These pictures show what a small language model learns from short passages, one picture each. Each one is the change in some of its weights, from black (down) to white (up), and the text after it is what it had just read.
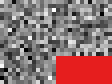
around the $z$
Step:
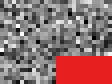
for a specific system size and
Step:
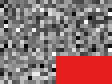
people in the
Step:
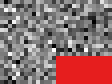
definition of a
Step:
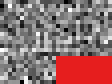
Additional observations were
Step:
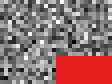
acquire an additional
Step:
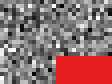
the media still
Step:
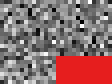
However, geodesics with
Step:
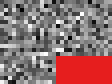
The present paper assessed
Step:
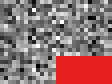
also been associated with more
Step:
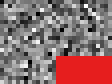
mislead other
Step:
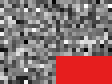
the integrated emission
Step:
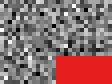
bar plot function which
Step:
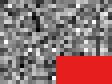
of the patient.
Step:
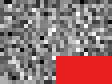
rad} (\beta)
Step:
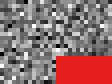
[8]. We stress
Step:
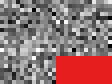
X.H. did
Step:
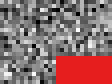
energy storage systems to
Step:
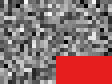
is tolerance to
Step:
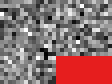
and the control class.
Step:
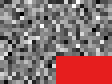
are a lot of
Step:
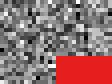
most effective method and tool
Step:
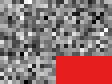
the series that approximates
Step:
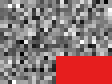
easy to identify
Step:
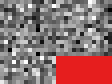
the tracking system
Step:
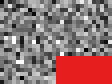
with documents
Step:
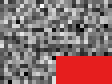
health package to be
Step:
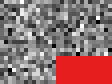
making use of
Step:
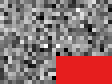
system of limiting radiation
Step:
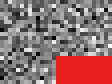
observed, training needs
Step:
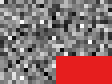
selves from such
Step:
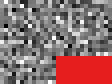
is rescaled by
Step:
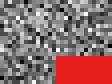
is little
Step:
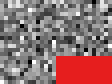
monomers. Their
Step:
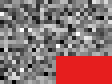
and social benefits
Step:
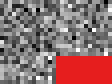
and religion.
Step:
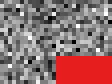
levels of PSA
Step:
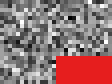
a certain IP
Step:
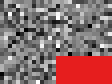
transition is located from
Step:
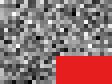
sample of interest.
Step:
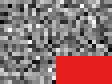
of residential,
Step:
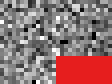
improve the accuracy
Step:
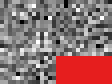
Africa. The
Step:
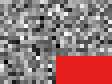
remains composed through
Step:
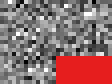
PLL, long =
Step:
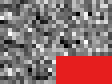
Japan ²
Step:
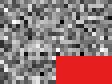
a Monza
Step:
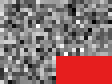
masses for the study of
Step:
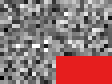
must be performed and very
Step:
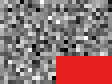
weaker for the
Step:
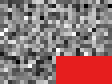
the routing result is
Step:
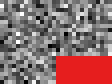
to work interviews,
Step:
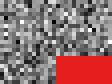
possible areas of the number
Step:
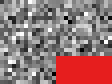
serine protease
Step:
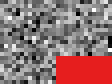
case and in full
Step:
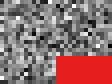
$q$ complex of
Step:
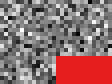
reflections along any of
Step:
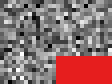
of the framework and
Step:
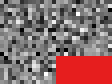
values) and genomic
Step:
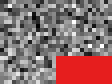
of skills.
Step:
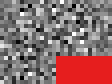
raise the issue
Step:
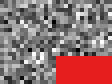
to do away with
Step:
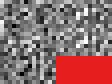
algorithm for edge
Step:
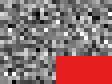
situation in the
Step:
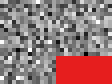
popular platform.
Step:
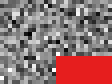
cell 8 with an air
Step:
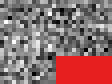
and FRP. The
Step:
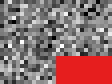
dimensions are then scaled
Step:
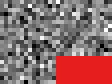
coffee or other
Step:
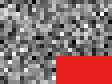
complex external momenta
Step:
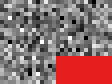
body or an
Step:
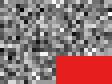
Department of
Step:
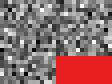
Channel stability was
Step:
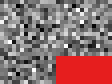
foods are, for
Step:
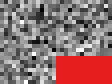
de tableaux
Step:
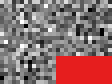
equations, by directly
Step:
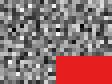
the background, as it
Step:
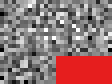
that the system at the time
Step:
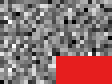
enquired in detail
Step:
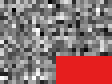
On the other hand,
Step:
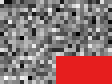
connected to a gear
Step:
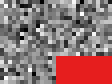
e4}$ decays provide
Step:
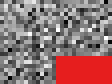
strength that it
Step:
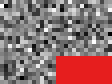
we focused the
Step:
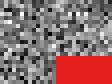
between self-potential
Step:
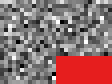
detached from the
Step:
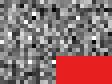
the common diseases
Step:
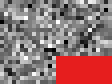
trusted nodes can
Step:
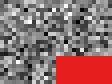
profile shape.
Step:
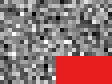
using the time-dependent
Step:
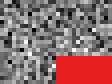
and co-workers
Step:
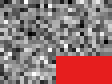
authority EA
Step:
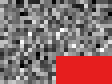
form and the sum of
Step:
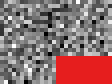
factor in determining
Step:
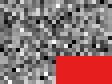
liquids and
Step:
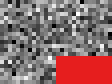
sets from other methods.
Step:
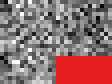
parameter. In what
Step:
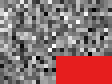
spectra cover the
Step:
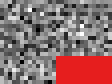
which $K(r)$
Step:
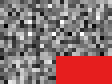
the unresolved
